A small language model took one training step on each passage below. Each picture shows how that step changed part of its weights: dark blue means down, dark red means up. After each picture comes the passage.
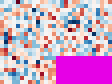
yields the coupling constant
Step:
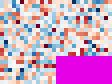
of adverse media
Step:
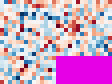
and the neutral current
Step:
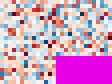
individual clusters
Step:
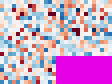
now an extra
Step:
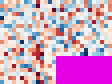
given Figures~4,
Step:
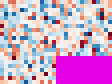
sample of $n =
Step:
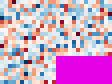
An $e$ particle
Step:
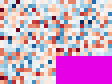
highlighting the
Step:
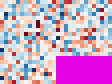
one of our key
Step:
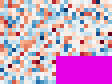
the assumption of a
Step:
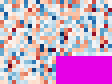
eye on this
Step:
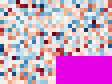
correlation is present is
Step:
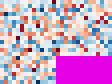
tag probability of
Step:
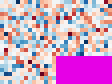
The stencil
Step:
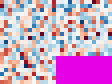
is supported by the
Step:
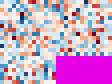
across all bins.
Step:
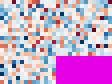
of its final value for
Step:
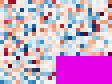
$G$ is a
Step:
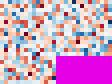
Matter Physics,
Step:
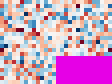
in two distinct
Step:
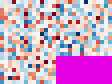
decreased abundances
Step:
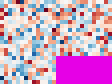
is essentially
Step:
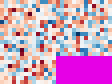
two respective events,
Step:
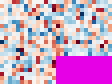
ordinary spacetime
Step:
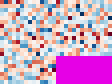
with respect to many
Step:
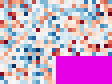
from the high-power
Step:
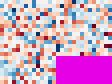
Similar results have been
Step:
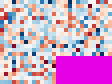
with boundary labels
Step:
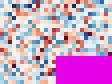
we use another
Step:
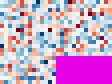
one photon at once
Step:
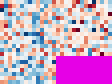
can be generated in this
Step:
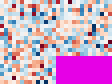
transmission method for detecting
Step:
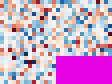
behaviour of $L$,
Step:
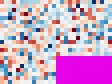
act independently of
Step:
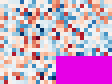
communication (see
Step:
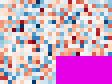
ambient conditions
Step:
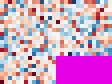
training efficiency and
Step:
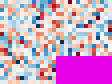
reduction of CAs can
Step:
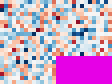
cannot be described by
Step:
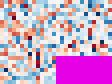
from 10 GeV to
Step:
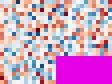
we say that the average
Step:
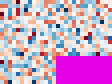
ancilla is
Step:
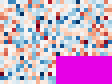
This naturally
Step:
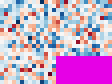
of the input network.
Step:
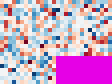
We can easily see
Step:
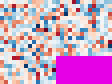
sample uniformly
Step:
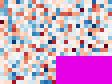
applications in quantum simulation
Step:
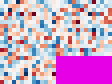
relation in the massless
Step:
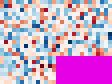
continuous spectrum. The
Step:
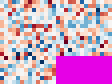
\to dd \bar
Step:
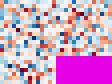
H$_2$ is constant
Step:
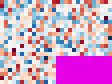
is more compact than the
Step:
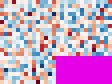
continuous-time system of
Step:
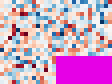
waves. Using the
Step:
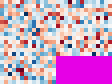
induced transitions and
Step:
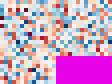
an additional condition must
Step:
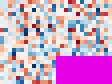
\to 0$ and thus
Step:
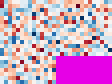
our simulation parameters -
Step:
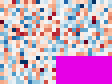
are ponting in the
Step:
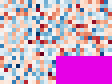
under scrutiny
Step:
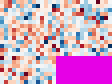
because the UV radiation
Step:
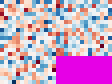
covariant and,
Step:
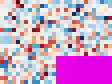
mode cleaner
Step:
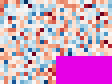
\pi^0 \gamma
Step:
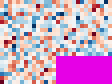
to construct a theory
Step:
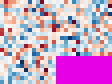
representations $\R$
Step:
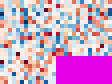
cost of degrading
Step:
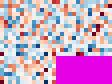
the conventional system does
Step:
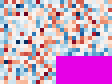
Bertini, and
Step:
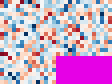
and the boundary limit. In
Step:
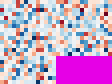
\end{equation} where
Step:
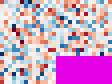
a necessary and
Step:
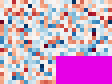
attention to the
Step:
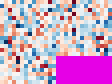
rotate around
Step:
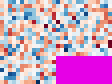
the quantized
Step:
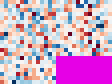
string tension and as
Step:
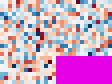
as a group and
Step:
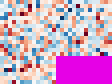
the cINN).
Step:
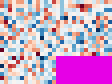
a large array of
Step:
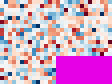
are listed in
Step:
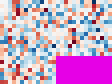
forced to provide a
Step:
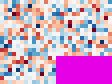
in a range near room
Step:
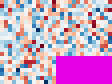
is one of photon
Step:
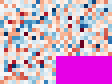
State University,
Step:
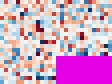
1 (jet tag
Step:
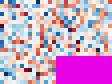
the nucleon
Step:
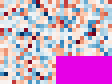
the microscopic
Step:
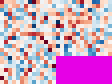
\\ excitation type
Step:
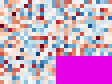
parameters obtained directly from its
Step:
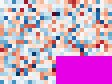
as each pair's
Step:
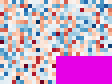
used as (soft)
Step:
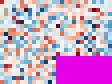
QED corrections on
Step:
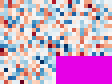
the characteristic linear size of
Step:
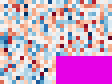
hierarchical structures
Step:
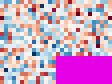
imaginary parts of
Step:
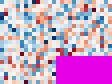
neighbor search
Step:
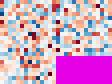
effective learning,
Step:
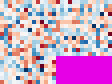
transmission rate, the
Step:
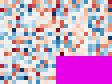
is further compounded by
